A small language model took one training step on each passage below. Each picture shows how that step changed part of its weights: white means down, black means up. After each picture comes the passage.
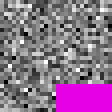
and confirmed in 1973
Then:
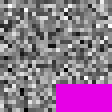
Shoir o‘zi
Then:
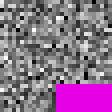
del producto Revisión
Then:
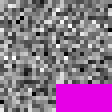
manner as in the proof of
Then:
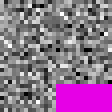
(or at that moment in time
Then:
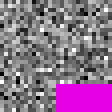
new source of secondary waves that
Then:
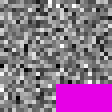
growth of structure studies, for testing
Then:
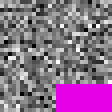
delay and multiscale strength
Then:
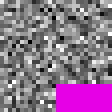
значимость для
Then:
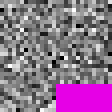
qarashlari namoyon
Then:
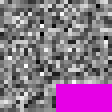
русского языка
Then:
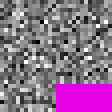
states helps to determine the
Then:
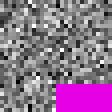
two-band Stoner
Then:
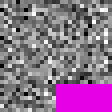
\chi \partial_j \chi +
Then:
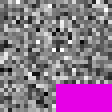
impurity scattering in the
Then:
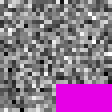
as obras do Copan (o
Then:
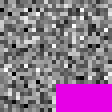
O'zbek xalq
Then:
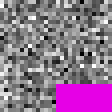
X, where $\theta_\varphi^n
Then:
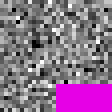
field induced by the iron spins does
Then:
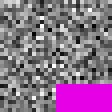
or alloyed QDs
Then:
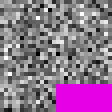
constant velocity $-u$ for
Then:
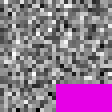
yuzasini barmoq bilan
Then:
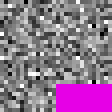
Minakata, T.
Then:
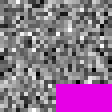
It is straightforward to
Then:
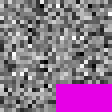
rigorous review procedure, with
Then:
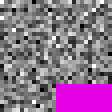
основе сельского
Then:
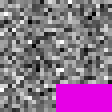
implementación, dirección y
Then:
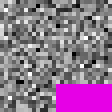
| PBE Si-rich
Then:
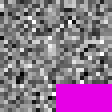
can provide transparency and improve
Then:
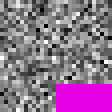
and $B_2$ either positive or
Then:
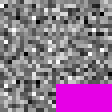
finally, an essentially optimal
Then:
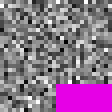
characterization of the plasma than either
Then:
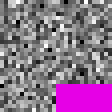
is representation of $\Omega_1$-algebra
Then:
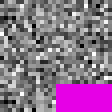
other buckets, node
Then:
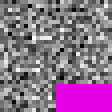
= \diag \left( \hat
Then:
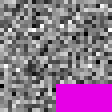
& Is eating spicy
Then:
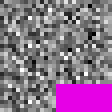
travers le monde. Leur
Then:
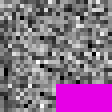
law (CPL),
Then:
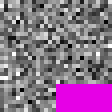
of subgraphs $G_{1}$
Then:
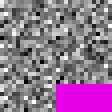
utilizado, não é capaz de
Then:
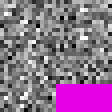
único arquivo de
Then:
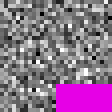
the equations of the model. Several numerical
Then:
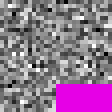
alanında reklam
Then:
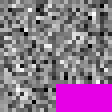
low and high coverages. This
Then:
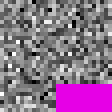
hand side of the last equation into the right
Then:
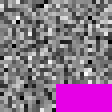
of Coulomb interaction. The band
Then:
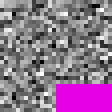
reflete não apenas a
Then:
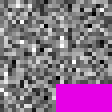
and accurate analytic solutions. These
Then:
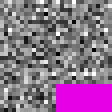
in the PLE spectrum (Fig.
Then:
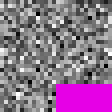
miqdori 3% ga
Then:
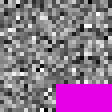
G(A_0)$. The associated
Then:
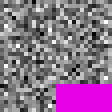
compact deep learning architecture for
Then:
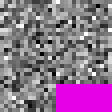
tema através de
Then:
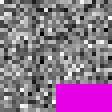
6. Сатимова Д.
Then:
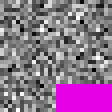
are shown in (a) and
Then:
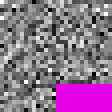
основных факторов
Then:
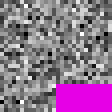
tanımlanan A1
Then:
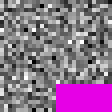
at one boundary and transmitted along the
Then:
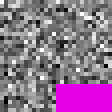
em branco. Logo
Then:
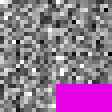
bu texnik usulni
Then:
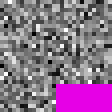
and (\ref{yi}), and thus
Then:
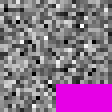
we want to give some existence result
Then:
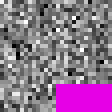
$S_l$ en un point de
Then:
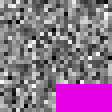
make a symplectic transformation
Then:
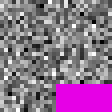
special spin configurations known as
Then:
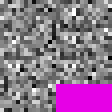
кутиб олишдан
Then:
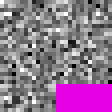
com o auxílio de uma
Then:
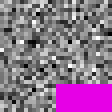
to refer to~$\activation$
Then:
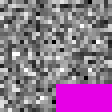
y contexto, entendiendo
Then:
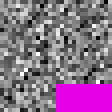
players, and 5 additional
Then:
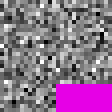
the energy evolution for an ensemble
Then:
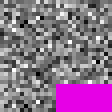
conclusions invoking models of
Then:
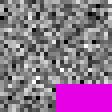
number of bins might give too
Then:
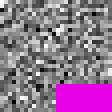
rapport aux valeurs
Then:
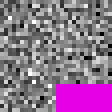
the transition kernels from quantum evolution.
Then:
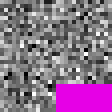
step. \section{Computational
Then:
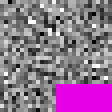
differential posets, our identities
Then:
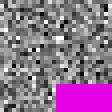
the point $(x,t)\in
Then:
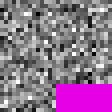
\zeta_5 \Bigg)
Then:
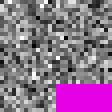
excitation between dimers in the
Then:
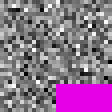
also visible. Preliminary fit
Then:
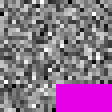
be used for calibrating pressure
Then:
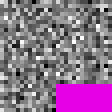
// Педагогик
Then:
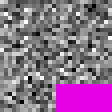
d'un cadre légal
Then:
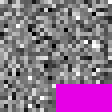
диапазон и
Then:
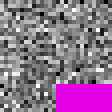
the two endpoints of a fixed line
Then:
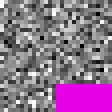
the LF, i.e. with
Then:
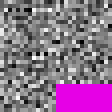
be given by: \begin{equation}
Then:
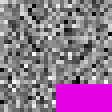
faut souligner que notre
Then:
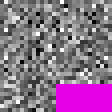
ergodicity of $F$.
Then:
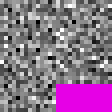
needed. Despite
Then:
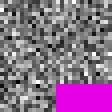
two 2D Gaussian distributions and each
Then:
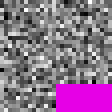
that. In knitting, the
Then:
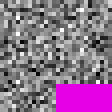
the eigenvalues were obtained by
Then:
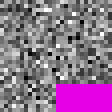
\end{figure*} In reality,
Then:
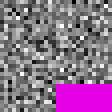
triangular shapes using
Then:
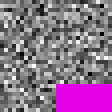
multiple open source software packages on
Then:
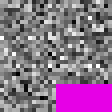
have falling wave with unit amplitude,
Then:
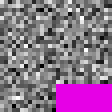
мира и систему
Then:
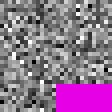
magnetization reversal observed at
